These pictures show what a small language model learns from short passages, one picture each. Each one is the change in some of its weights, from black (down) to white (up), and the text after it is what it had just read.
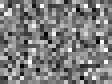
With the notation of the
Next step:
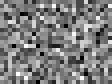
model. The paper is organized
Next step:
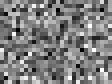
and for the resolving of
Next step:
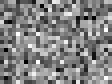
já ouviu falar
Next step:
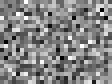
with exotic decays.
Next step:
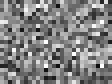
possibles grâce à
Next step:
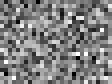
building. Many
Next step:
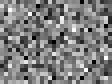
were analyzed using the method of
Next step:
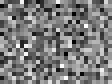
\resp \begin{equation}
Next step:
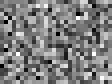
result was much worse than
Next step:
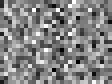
justa, é um
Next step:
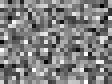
Tanh activation
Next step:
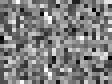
for the wavefunctions via
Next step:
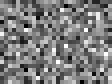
it is still one of the most
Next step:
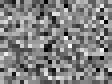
quantity. The algorithm
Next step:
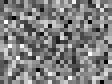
access pattern is:
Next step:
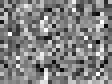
study, and attempt
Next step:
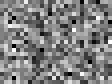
demodulation is discussed in Section
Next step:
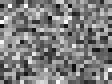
the MCT framework outlined
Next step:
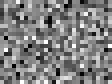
lekin ular asosan
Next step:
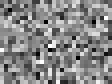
di Roma “La
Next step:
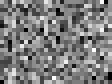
and because of the maximum principle
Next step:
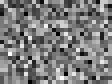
scalar field $T$
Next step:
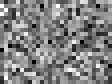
distance between dimers is larger than
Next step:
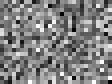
to Joule heating
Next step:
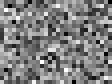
*Research integrity and
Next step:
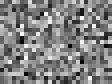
consider the pure-traction
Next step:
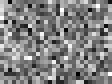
número de mujeres
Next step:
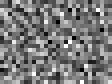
N$. Specifically,
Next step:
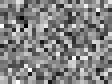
D. A. Heat transfer
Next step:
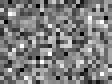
\quad C({\bf
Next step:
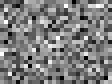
Equipment 620
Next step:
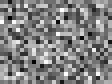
after operation CT showed
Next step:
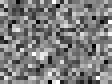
execution to overlap
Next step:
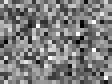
інтерес аналіз
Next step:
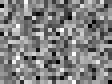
realizados nos centros de
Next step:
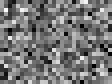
(red supergiants)
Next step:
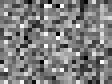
ishlab chiqilgan.
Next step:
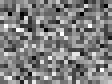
rotation rates. For the
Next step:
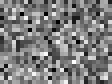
$\tau_{1}$, respectively.
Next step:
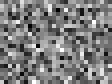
motion of the brane has
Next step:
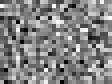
A simple schlieren
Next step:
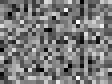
measure or set limits on the
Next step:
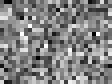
data within scripting
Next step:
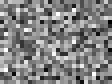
uchun sheʼrni ham
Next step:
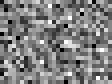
L_\Lambda - \nonumber\\
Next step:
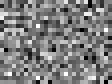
объемы данных
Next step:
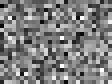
is \begin{equation}
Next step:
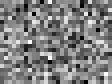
На выработку
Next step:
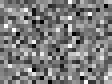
investigating variable stars with rather
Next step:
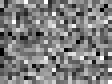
techniques and the use of two
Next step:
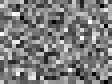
която да се
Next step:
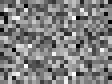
ДНК - DS
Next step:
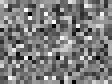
the stellar mass may help
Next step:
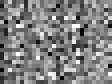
imkonini beradi:
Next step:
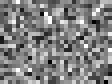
for the population numbers
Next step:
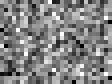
ⁱ Três
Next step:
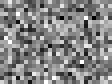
bilan bog'liqligi
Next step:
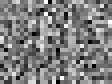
to deal with expressions like
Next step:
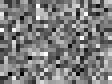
$\Gamma$ valley. On
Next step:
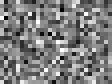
kreślinka – w
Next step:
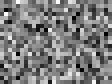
to provide a single-phase
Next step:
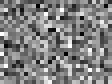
\bibinfo {pages}
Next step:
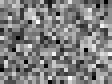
MSc. Aura
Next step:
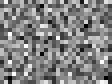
Аннотация. В
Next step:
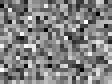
only architecture,
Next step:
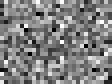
Rio de Janeiro:
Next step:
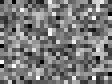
mengarah pada perbuatan
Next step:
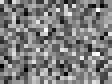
of $\chi(z)$ and
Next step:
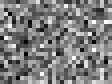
in Figure~1, that of
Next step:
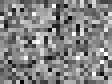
üyeleri: 25
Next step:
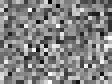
Maquete original do
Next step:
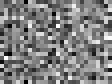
apresentado na Parte
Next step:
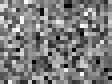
skin cancer involving
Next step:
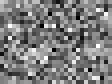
on simulations and directly
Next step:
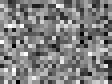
few layers only have a
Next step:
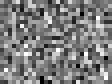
represent the number of events
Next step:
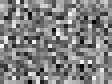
evaluation of the hot plasma
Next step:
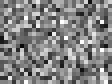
virus. However, the
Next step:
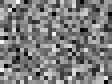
behalve misschien
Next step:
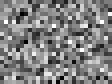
corresponds to the valence contribution
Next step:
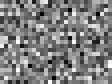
Potenzial der
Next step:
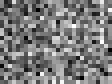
is challenging due to
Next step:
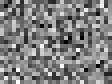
have been proposed in literature on
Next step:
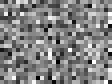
terminlarining ingliz
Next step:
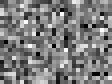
the soft--sphere
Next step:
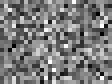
a sharp threshold
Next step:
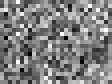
boy tabiiy
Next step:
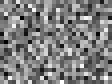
etilgan (2,
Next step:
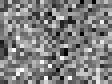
ein kumulativer
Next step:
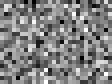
area. We argue
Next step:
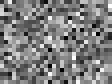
hodisa ekanligidan
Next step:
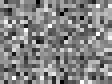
Universidad Autónoma
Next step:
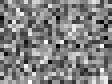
the coil mode, the
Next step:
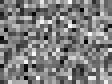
and improvement of the
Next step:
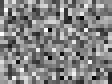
Propiedades generales
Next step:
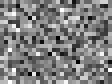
for high-density magnetic
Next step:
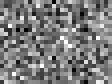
the highest $q$
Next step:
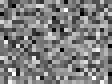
parameter field $\vec{\phi}$,
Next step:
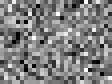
calculations including using the Sobolev
